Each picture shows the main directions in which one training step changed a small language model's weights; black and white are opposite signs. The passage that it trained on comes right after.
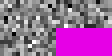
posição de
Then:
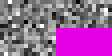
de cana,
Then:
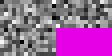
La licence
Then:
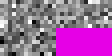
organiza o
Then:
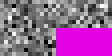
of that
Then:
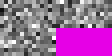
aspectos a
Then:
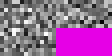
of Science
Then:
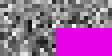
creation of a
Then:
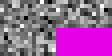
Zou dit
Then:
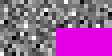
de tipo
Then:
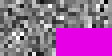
для системного,
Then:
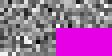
— pot
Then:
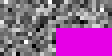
les rues
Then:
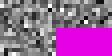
tendo como
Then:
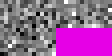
de políticas
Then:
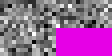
формування та
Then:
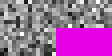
Kinder die
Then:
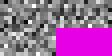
porque es
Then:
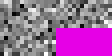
air di
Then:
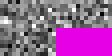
para este tipo
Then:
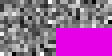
um controle
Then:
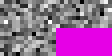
Isso está
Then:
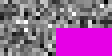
base nos
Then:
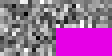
realitat de
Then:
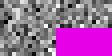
di Lapas
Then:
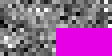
nacimiento a
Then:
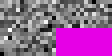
composto por
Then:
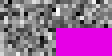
está relacionado
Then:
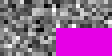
ancha aniq
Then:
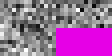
bir nechta
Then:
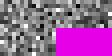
G. A
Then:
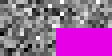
tizim va
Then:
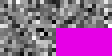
data on
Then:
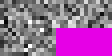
proceder a
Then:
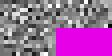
zu finden
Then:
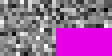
rivojlanish davri
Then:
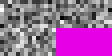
die Zeit um
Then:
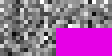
itens que
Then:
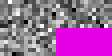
de estas
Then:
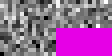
werd deze
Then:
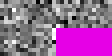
ser suficiente
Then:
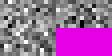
Use of
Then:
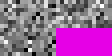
inzet van
